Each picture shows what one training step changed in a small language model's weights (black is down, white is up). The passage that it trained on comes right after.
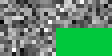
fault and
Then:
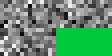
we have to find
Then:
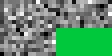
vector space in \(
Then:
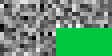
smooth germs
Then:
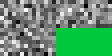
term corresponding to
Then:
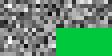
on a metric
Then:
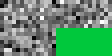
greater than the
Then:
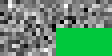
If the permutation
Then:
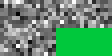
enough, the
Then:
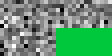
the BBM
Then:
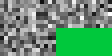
`compact' operators
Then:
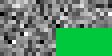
$L$ is
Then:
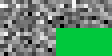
exist finitely many
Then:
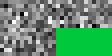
would be proposed.
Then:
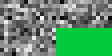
known before,
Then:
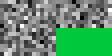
of involutions
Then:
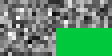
are in fact contained
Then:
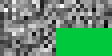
the 5 left
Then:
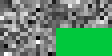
the empirical
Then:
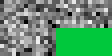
\\ Recall that
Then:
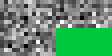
minimization condition
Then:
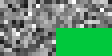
it here. Given
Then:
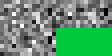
\rho =
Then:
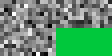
where $v$
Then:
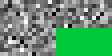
is a splitting
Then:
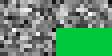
solution obtained via
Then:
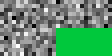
Then $B$
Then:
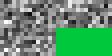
realization of
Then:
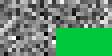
of the category of
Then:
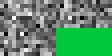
Gromov in
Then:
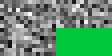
In section 2,
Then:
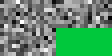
assume that the coefficients
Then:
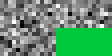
we prove lower and
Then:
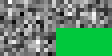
\qquad \qquad
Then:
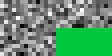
at most one
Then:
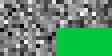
method. Fig
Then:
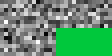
a key novel
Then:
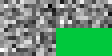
prove now that
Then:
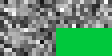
rotation was
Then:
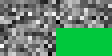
York, second
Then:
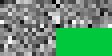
over a Lie algebra
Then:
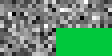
for computing
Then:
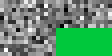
le cas le
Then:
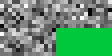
constant $\delta$.
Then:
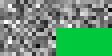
Theory a
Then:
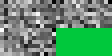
\bigskip Consider
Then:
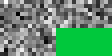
of the tensor algebra
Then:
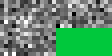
the time being,
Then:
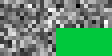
and to the
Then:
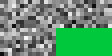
trivial and we have
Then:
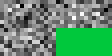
presented in Fig.
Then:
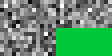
proof, we only
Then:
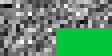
valuation monad on
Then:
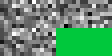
any finite set of
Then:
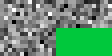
to its own
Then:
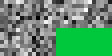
than the original
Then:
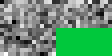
a structure of
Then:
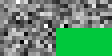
be set large enough
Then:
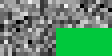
graded subring
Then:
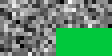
we include the
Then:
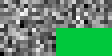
must have length at
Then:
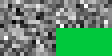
apply these schemes to
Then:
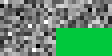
diameter of the
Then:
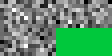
there exists unique
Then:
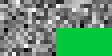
four cases based on
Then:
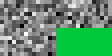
$E$, when
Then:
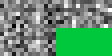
open} \qq
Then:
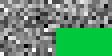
elliptic differential
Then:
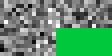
and sending
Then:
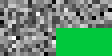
exists a category
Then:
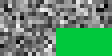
first statement of the
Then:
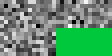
Mathematics ``E.
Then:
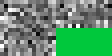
to patches
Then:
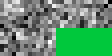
problem into two
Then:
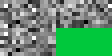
which we shall denote
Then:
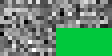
\item For sets
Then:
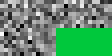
respectively. \par
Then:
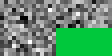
For the more general
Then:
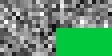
for Mathematics,
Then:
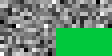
Model A standard
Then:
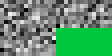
M, \quad
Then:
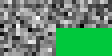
is an operator
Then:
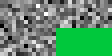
consist only of one
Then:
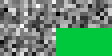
in $G$
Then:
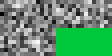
$m \times
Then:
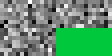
to find a morphism
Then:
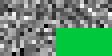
(a) and
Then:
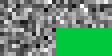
where the algorithm is
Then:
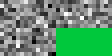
one finally
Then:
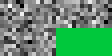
check whether or not
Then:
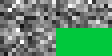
any positive number
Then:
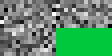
the next section.
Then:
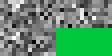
the following way
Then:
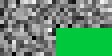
on $\mathbb
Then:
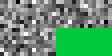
map $\E
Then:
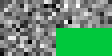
structure} is defined
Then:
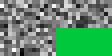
involution and
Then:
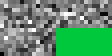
generally, if
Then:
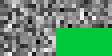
have the following
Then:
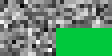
that we use to
